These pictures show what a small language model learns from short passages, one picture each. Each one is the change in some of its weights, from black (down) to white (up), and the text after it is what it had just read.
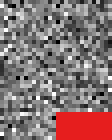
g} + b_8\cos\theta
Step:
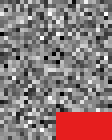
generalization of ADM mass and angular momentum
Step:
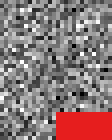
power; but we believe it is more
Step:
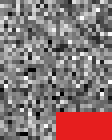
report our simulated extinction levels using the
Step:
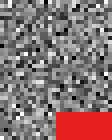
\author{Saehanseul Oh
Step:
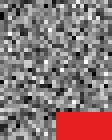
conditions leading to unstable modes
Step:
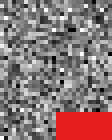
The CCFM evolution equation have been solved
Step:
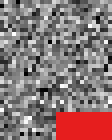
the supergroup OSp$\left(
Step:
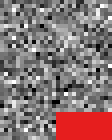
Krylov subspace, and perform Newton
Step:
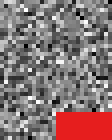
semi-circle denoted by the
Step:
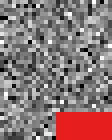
name, and link, along with the
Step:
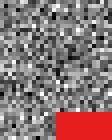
gradients, and the possible effects of diffuse
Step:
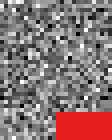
the general nonlinear case, and we are able
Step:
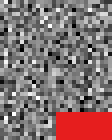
leptonic scenario and consistent with
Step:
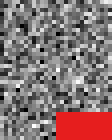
session. \begin{verbatim}
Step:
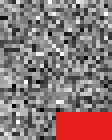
eye, the peaks of the
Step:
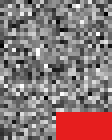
a polynomial fit to the measured data using
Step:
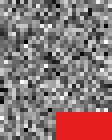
described above, we first calculate the
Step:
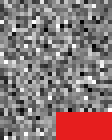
We use a Helmholtz
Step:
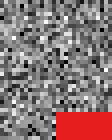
His research interests include direct
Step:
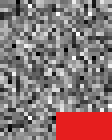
defining \textbf{intolerable
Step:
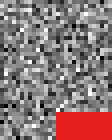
reasonable to hypothesize
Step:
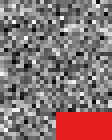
and in the right panel, we observe
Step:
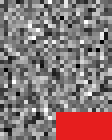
experiments performed at the Australian
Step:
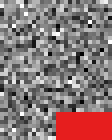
classical precomputation) a quantum
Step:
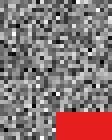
for the new analysis, and (inset) for the
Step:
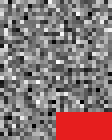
order to separate wave modes into in-and
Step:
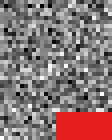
leave it as an exercise to the
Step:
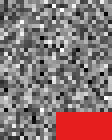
via the EU-COFUND
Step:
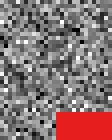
Enforcement} Runtime
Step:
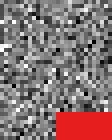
of such phase matching, $I$ is
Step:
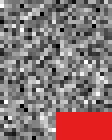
the vanadylphosphates
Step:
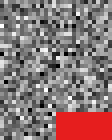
to the summary shown in Table
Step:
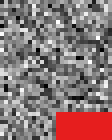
Firstly, it can be observed that for all three
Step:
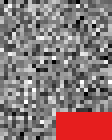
which widens with increasing impurity
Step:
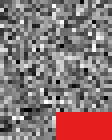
levels, sometimes outside of
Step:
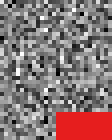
wave-radiation in rotating stars, in
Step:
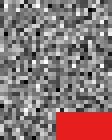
out this information, access to underlying physical
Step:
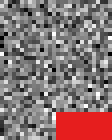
the loss function is designed as (19).
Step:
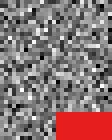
exact analogy, a similar statement would also
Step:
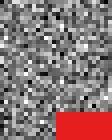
clarity. At P1,
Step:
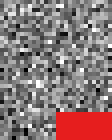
using an energy-dependent spectral index,
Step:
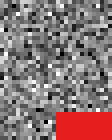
ASR-based Transformer as
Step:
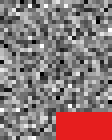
\ee Within this setup we can check
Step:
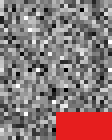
First row: polarization resolved far
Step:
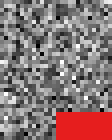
to be expressed as $$ \eta'
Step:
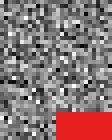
as follows: H1: the average 5G
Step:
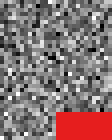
have \beq \begin{aligned}
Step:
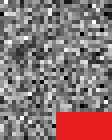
is, each case depends fundamentally on
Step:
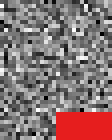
Astrophysics e-prints}
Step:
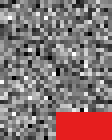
physical representation required by the quantum processor while
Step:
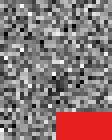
on to the body of the paper. %%
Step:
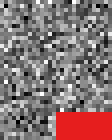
N was determined to be 0.40 from the
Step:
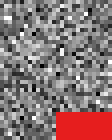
(see below). Currently the structure of
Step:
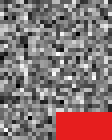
[20] have demonstrated competitive
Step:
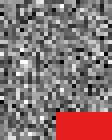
application of it to supersymmetric theories
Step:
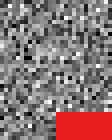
author = "Kazakov,
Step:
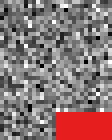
temperature. \vskip 12pt \noindent
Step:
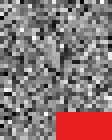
Frassetto, M. Negro,
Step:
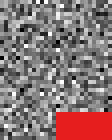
every vertex $v$ appears at
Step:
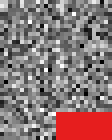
pulse morphology differs from that of
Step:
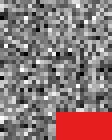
0$ or for $\theta\to \pi$, the
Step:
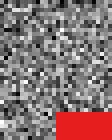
panel (c) are shown in the supplement
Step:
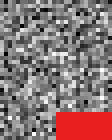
self-supervised nonlinear
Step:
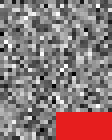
The proposed method targets packet processing
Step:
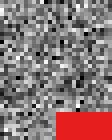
and centre wavelength of 800
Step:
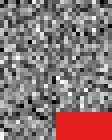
predominant exponential behavior on a
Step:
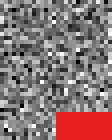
spectrum is determined by the scale of horizon
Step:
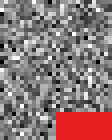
resonance, greatly increased cross
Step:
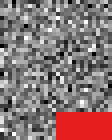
voting rights on minor club
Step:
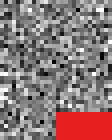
galaxy. The DESI fiber
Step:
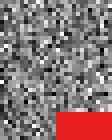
generic integral, \begin{equation}
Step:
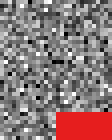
the Einstein field equations are given as:
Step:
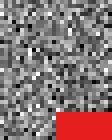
University, Seoul 02447,
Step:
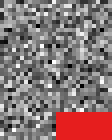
the gluon or quark field propagators in the
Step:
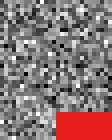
detection limit of $21.5$
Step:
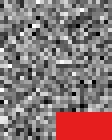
is spontaneously broken;
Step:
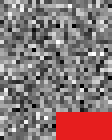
and sum to give estimates of parent distribution
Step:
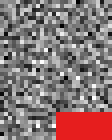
each outcome. The analytic separation of the
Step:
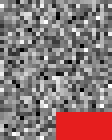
aim to destroy triggers at
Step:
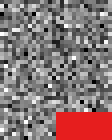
$\mathcal{M}$ denotes the number of
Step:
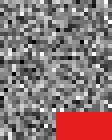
diffusion in comparison with native oxide
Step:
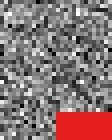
by a high inhomogeneity of the
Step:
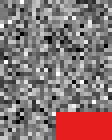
Summary:} We have proposed the
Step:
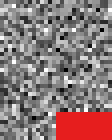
and frozen during inflation. This is
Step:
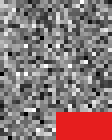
The non-negligible
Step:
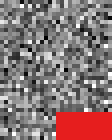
QCD corrections to stoponium
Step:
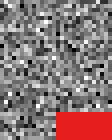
the decisions are made. The kind of
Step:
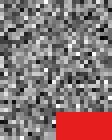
peak frequency $\omega_b$ is close to the
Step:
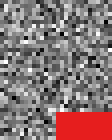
not require the introduction of fractional time
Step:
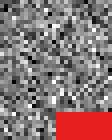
We present a catalog of extremely
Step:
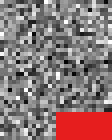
domination at $z\sim 1$. In this
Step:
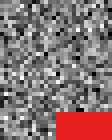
real picture of the evolution. The assessment
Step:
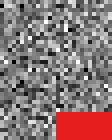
present and discuss the histograms expressing
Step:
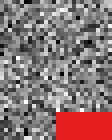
step. \begin{figure}[t] \centering
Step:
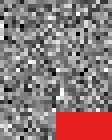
the present numerical value is slightly different, but
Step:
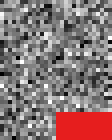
it was further proposed that a theory of characteristic
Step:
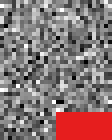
greater proportion of PAH emission
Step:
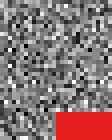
oscillates with a very small amplitude
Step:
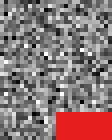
N_2$ is the total number of polaritons
